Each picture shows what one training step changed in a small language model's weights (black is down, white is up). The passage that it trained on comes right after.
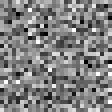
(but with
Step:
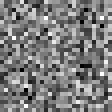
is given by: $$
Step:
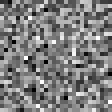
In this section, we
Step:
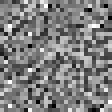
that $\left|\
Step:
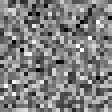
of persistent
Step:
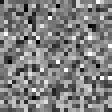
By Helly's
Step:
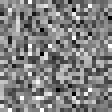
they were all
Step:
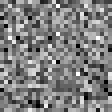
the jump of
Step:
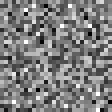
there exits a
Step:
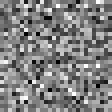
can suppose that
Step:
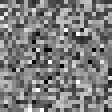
a cycle,
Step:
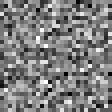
is usually
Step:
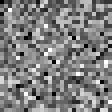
diagram of $W$
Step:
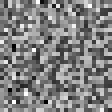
obtained when all the
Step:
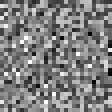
a neighborhood
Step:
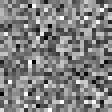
est fini alors
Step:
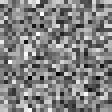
final step
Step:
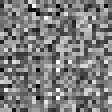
of another
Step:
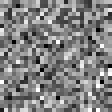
point par point sur
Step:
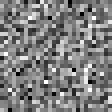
a stopping
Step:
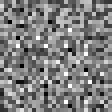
to usual norm
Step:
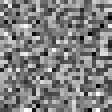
of desired closed
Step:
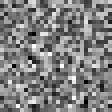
in spatial or
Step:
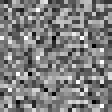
sets of $c$.
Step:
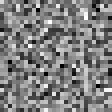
First, the
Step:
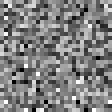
on physical
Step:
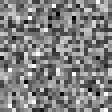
the bias is
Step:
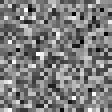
tends to
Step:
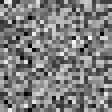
that of 1) the
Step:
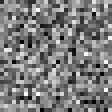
invertible for
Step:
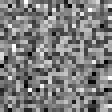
see [CC],
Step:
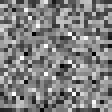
the following equation: $$
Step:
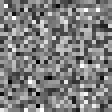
can consider, for each
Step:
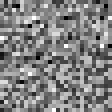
an independent vertex
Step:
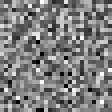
denotes a finite
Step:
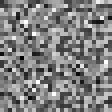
sufficiently small $
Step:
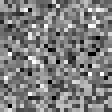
and kite differ
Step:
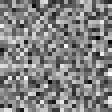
demande un
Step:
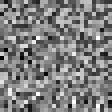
of the order of
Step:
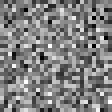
import costs
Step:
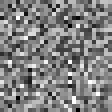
upward and
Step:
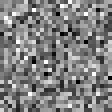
To avoid
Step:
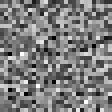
operation yields
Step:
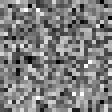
we write $\exists
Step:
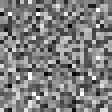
of $\C$ by
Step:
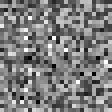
one can choose the
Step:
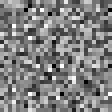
in representation theory of
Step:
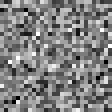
write $f\in
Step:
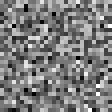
points representing
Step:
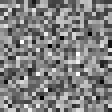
according to
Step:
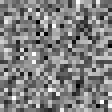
out before on
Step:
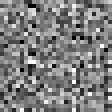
Assume that:
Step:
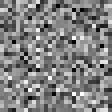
0$. Then if
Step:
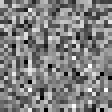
at comparing
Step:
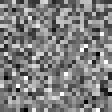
the assumption about
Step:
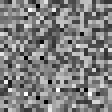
de dimension $2$
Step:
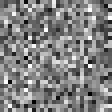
So we need to
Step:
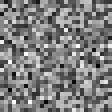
of the formula for the
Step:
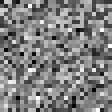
that $L \sim
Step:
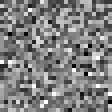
planning the
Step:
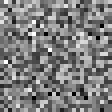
obtained. There is
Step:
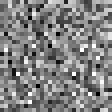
The extensions satisfy
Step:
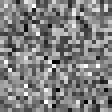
can apply induction
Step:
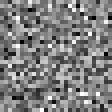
may moreover assume that
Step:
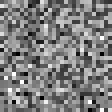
norm of the
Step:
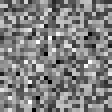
we ensure
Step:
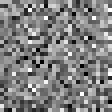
orbit map
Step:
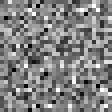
In the second case,
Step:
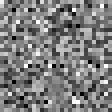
them label
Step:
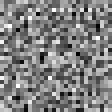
argue that the
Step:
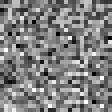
subset of $%
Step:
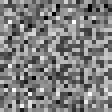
approximated by
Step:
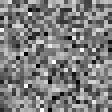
$X$ is an
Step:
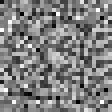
arrived at the
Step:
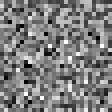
to be able to
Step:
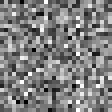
subpath of
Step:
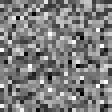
This implies that for
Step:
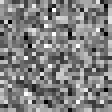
ensure the small
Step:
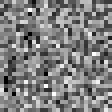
% Second
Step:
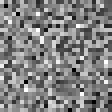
frame for
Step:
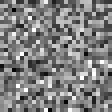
the conclusion one
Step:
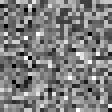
a bound on how
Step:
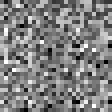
into the proof.
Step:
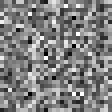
reduces to the
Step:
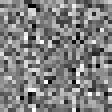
Assume that \(
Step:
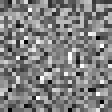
$\H$ and let
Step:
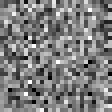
So we see that the
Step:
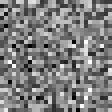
a situation
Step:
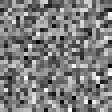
better than having
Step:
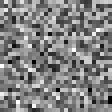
given $c >
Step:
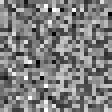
compare equivalence
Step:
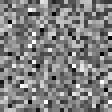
and both sets are
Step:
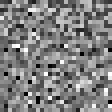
$F \defpar
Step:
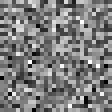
the pressure
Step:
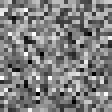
limit when $k$
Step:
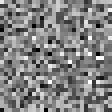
par exemple
